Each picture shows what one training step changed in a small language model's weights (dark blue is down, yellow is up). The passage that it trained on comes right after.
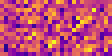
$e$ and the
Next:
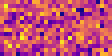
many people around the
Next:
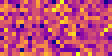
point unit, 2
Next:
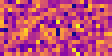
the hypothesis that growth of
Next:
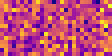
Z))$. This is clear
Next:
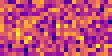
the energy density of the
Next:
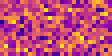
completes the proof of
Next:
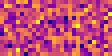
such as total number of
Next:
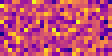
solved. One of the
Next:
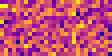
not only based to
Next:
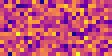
of this component as
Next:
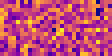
a group of transformation whose
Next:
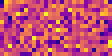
easy to verify that the
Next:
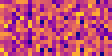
free software available on the
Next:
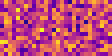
$[\nabla \times
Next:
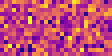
from health workers also determine
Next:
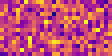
Here, \be
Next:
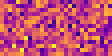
the residuals are similar
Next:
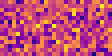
We performed a data
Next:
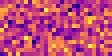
stability of the algorithm,
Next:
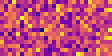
reiterate them
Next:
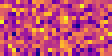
considered as the union of
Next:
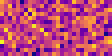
the similarities and
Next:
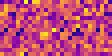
leading terms of this expansion
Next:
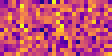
following properties hold.
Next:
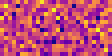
six studies, respectively.
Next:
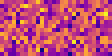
provider can quantify
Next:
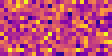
what follows, we assume
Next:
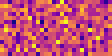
input voltage of 230
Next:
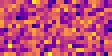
the peculiar
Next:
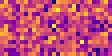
increasing crack velocity.
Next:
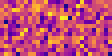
and root cause candidates
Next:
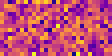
which allows the separation of
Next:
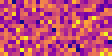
lower than for the pure
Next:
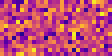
gravitational field induced by the
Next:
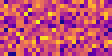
and simultaneously intend to
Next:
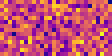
complexity. Tests included
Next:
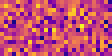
values has to be
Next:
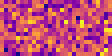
and the isomorphisms $$
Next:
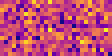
do budgeting and
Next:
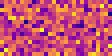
approach}. \newblock
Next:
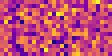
\subsection{Proof of
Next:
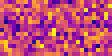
and structure of predicted
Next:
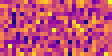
collect enough resources given the
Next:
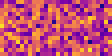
in the particle mass
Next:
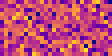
{\bibinfo {author}
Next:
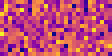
%The test size for
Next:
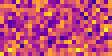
have excellent
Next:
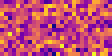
for Physics where part of
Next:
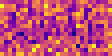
characterizations of the convergence
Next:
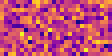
c.c.) and
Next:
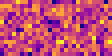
out in collaboration between
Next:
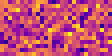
Pure Appl.
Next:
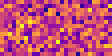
of the deterrence
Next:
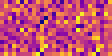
It was conducted in
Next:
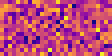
several groups calculated the
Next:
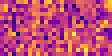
supply chains and other good
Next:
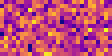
and the applicability of
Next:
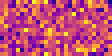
bimodal branch;
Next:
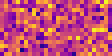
$. Now cf.
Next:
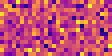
(Schultz and
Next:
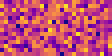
of scalar matrices. We
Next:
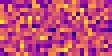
of model-independent
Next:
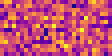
we consider the simplest
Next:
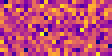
in these compounds is
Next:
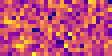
high pH and
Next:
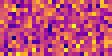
symbols in the
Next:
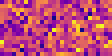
can arrive near the
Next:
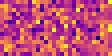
limited digital integration of internal
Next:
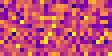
we discuss how a mass
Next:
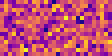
\, more in general,
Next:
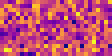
in basic solution with high
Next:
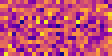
sustainability risks can arise,
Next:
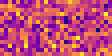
are strong mixing with an
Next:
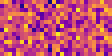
diffuse interface changes.
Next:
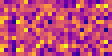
independent quadratic relations as a
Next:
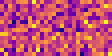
strand to move before
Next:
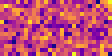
is likely to ease
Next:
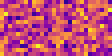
over a discontinuous interval
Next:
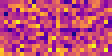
the discretized Hamiltonian
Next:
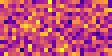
allied health staff
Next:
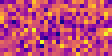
and trading strategies
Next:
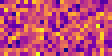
observe that the results in
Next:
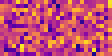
refunded, and
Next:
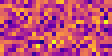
can be factorized into
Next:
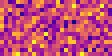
the total beam loss to
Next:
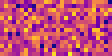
within each component's critical
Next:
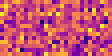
addressed within both theoretical
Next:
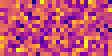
a similar way. In
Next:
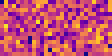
corresponding amino acid
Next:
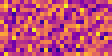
health regardless of their
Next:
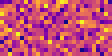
laser master equation
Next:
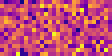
of Laplacian matrices
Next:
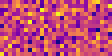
\bigskip \noindent
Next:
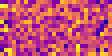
not hold in general.
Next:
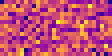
corresponding structure looks
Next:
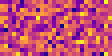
heat operator acting on
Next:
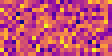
satisfied too. By using
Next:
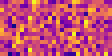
from v47]
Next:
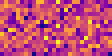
if it has the same
